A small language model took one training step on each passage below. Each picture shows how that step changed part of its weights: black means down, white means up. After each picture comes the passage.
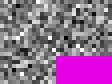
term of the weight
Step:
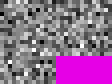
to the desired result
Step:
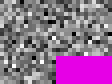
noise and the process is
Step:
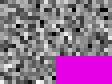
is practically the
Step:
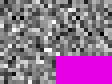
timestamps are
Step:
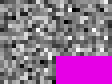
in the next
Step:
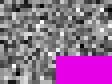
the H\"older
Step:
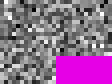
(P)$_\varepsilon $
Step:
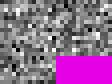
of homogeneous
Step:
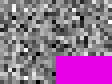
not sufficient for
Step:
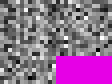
that $f$ is
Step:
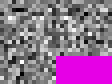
very small energy transfers
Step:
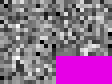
real analytic, and that
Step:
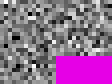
is evaluated.
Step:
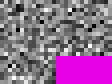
To be confident
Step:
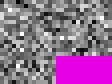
search tree of
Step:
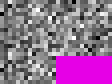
along some simple classes
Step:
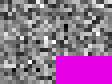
and the original
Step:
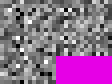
be written as:
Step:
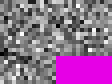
which determines the value
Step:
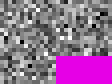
been introduced for the solution
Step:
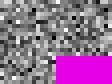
$f(\mathcal R)$
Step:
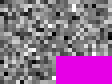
the form $a =
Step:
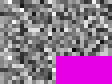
and transmission
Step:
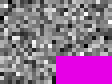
\geqslant e^\beta
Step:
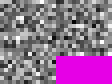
of RGWs in
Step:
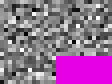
These values are in
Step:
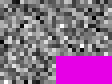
considered configuration
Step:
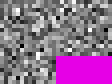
top-left panel
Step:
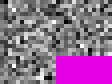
upper inside
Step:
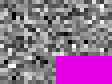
obtain the following result.
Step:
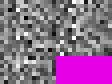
1, Figure 2,
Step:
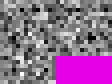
B$ (in the
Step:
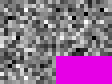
important use of these
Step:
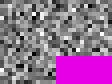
open clusters
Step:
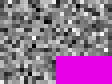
multilinks are
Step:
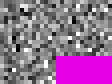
we may suppose that the
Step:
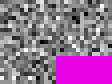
is to obtain a decay
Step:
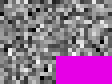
get the desired
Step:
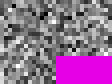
in polarization of
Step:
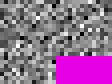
\subseteq A + t$
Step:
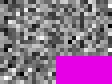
that signals on the boundary
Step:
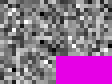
go from a zero to
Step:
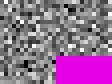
than 1-$\sigma$.
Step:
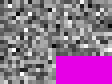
does not settle the
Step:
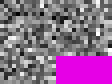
consistent with the
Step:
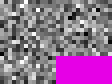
inequality we have also used
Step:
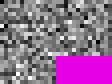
the perspective of
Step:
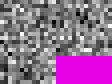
norm adds the
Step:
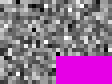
holds for utility of
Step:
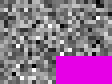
a circle. This is
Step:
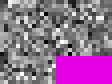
method for calculating the
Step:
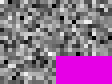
the following table $
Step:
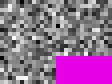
was theorised by
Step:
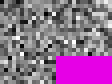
attached and
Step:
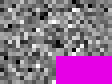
for polarized parton
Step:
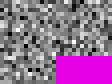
propagation method.
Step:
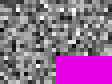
of inequalities,
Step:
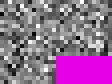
At intervals
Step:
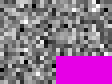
doubly infinite
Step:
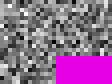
Only first symmetric
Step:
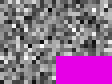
+ \omega _k^
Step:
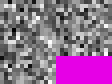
the one hand and the
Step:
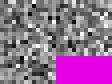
in precision
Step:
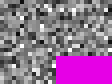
of its flow is an
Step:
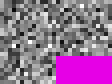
cells in the complement
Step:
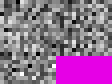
fluxes for the
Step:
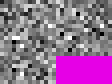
the solution of the following
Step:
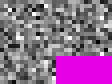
split between blue,
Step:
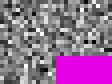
and energies.
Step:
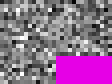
of the difference between the
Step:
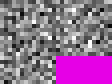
to those obtained through
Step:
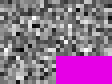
if it admits a
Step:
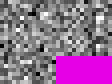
real ranging
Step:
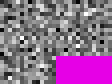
that $\displaystyle{\int
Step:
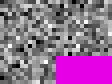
the inner sum over
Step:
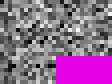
around the $y$
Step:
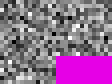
recalled in Section
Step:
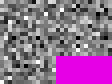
exists $C$ with the
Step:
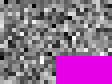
is equivalent to positive
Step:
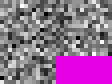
a$ we can define a
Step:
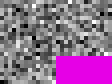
the HJ formation in
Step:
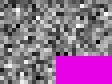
that some flooding
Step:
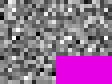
and dividing by
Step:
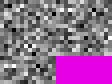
experimental test of the
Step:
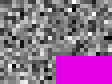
to $\mathscr
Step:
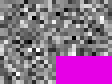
geometric sense but
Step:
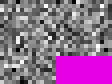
point of $\Si'$
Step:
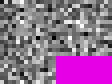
$S$ be a set
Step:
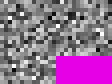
through the efforts
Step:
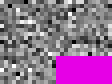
the QR algorithm with
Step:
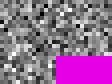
any externally
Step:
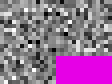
not shown. The parameters are
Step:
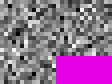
results are significantly
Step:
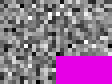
technology in general.
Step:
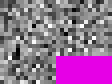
an ideal geometry may
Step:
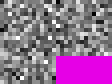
the course of the
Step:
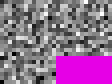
thus the exponential
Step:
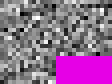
for } 2 \leq j
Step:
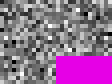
the results of the series
